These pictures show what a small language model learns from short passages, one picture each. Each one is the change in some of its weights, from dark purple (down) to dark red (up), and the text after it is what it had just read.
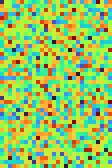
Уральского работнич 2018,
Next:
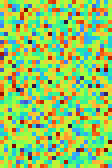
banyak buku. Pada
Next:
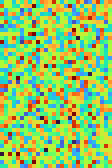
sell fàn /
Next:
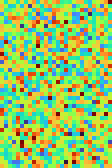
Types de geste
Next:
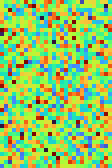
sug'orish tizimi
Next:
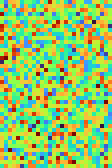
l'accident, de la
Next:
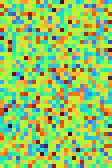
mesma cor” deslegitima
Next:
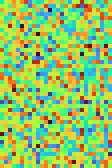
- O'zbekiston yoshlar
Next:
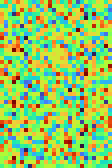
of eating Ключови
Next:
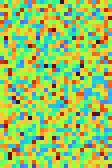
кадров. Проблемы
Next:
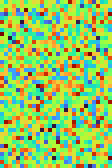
od kobiety jedynie
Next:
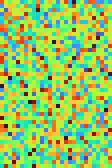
qilishi kerak (masalan,
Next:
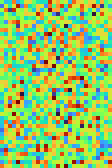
writing the vision he has
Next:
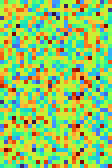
metrga yugurish
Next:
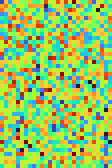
o straniera. Nella
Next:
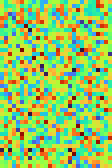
kompetentligini rivojlantirishda kasbiy
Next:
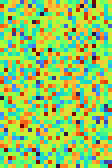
fast. Holl will
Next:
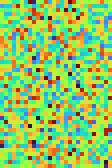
ve geleceğe dair bir
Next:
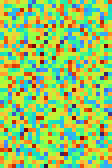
Shuning uchun o'yin
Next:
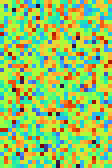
de recursos financeiros destinados
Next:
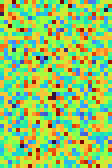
качестве катализатора
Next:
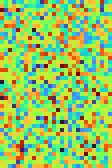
da ciência do fato para
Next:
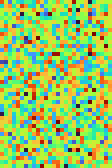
ante el reencuentro.
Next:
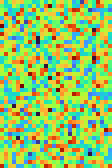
fanlari doktori, professor L.A.
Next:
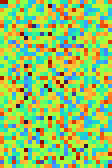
la justificación de las
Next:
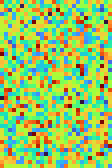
Figura 1. Localização
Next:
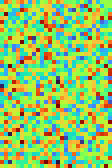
раз) и снижение
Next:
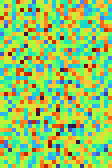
sahaja, projek ini
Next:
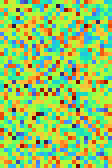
albatta ijobiy
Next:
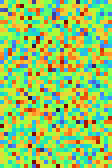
empresa que possam impactar este
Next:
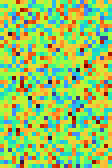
uzviy aloqadagi teng
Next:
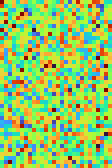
diare masih merupakan masalah
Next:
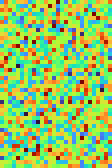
– М.: Юрайт,
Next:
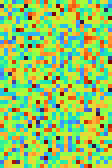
na casa de Dagon,
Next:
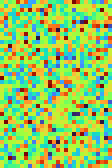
принципы исследования. Для решения
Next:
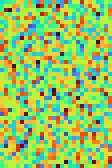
лозим. Жиноий
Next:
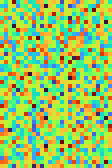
araçlarının denetim
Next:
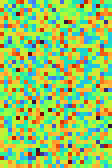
ہوا تھا۔
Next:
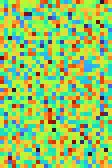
l'opinion publique.
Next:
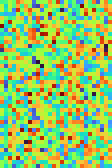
e da introdução de estruturas
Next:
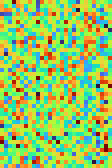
como chefe. Coerentemente com
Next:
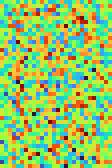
niet alleen gesegregeerd
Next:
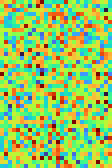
Abdulloyeva Zebo
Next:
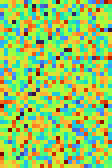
Busca-se identificar
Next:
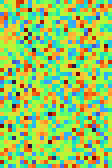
мерах по организации деятельности
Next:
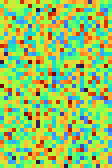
tienen mueren solo una vez*”,
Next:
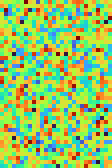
javobdan xursand
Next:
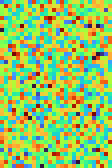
arise. Key words:
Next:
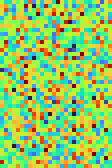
² Uniwersytet
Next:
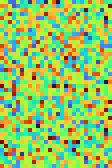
dreptul contravențional este
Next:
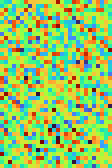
applications for people with
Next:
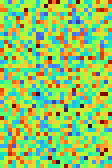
S (selections) of
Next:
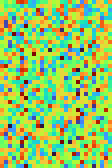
shakllantirish jarayonini tez va
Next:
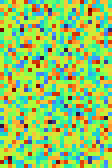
– Yangi O'zbekistonni
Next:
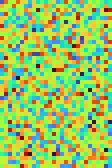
тиббий хизмат
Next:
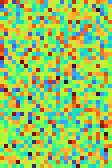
inscreve na deriva
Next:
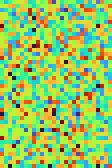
Essa composição da Casa
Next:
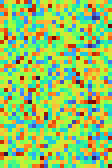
в процесі примусового виконання
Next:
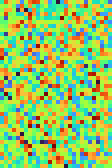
transcende a ser apenas um estudo
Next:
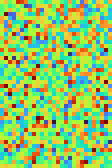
boshqa kishilarga ham
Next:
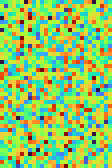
²¹ Ruolin,
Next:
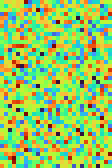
кризиса, тем не
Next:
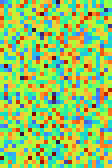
Welt, Strategie der
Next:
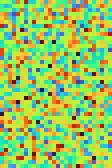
Brasil *Holandês:
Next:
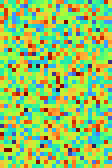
Контроль уровня физической
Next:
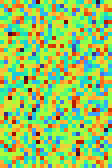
contém os sinos e permanece
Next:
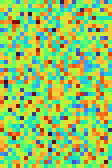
banquetes comunales
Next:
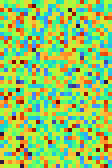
o'rganishga, hududlar
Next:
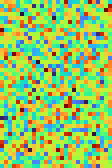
(de 1 a 19 anos) no
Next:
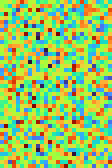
қилган эди.
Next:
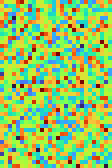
boshqaruv usuli hisoblanadi.
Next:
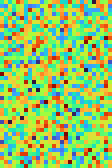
em enfermagem. Profissional
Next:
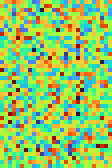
and the traditions of faith and
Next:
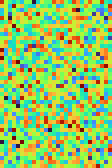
prezando pela participação
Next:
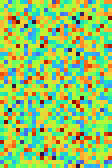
intellectual measuring
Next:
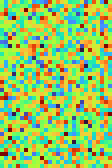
Human Sciences of Afyon
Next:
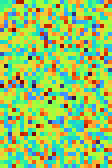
também afeta diretamente no sono
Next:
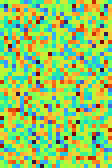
de Xavier Monteys:
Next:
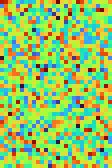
estimar exactamente el
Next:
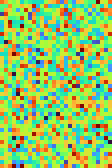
M) Perkembangan Ilmu
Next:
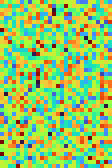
en Ecuador resaltan la
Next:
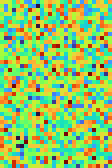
de pesquisa foram realizadas online,
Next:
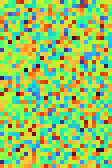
maior deposição de sedimentos
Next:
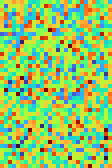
intelligence is not an
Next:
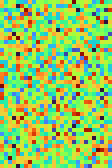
is szerepel
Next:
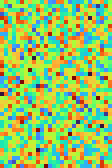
sanoatini rivojlantirishning nazariy
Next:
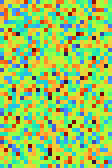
мав ячмінь
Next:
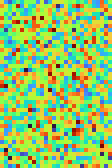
la nature des effets fixes
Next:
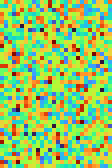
of their application in
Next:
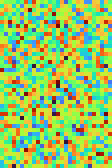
Reglementarea Tehnică cu
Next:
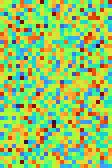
зарубіжного досвіду
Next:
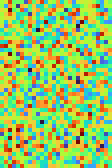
the past eventually, and
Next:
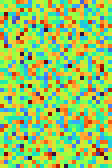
определяемые члены
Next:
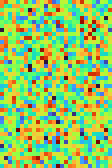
союза «чтобы»
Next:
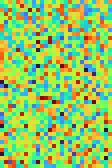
o caso do ensino das ciências.
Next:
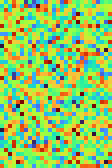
texnika universiteti mustaqil
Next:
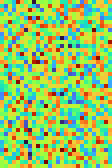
da sua energia através de
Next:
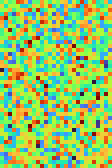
оцінювання фінансового стану
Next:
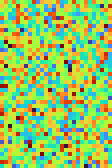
la recalibración de las
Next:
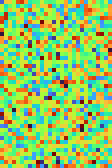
являются самым важным
